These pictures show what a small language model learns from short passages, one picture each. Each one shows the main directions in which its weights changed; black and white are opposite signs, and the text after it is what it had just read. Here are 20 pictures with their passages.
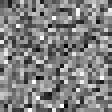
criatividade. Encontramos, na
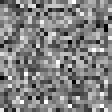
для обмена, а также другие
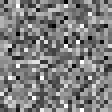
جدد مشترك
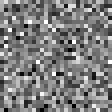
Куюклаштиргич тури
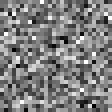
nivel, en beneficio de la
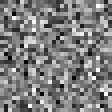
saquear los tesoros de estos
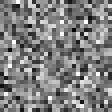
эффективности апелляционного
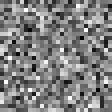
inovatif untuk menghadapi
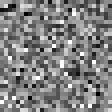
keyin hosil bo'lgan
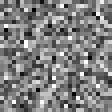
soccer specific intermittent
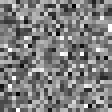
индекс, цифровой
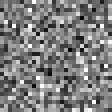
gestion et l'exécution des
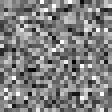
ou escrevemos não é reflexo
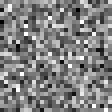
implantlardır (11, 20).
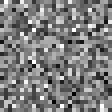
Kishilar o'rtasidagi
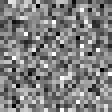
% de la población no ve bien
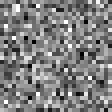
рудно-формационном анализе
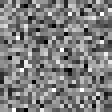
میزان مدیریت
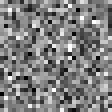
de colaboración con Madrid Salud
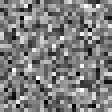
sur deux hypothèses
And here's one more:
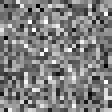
воздуха: суточной
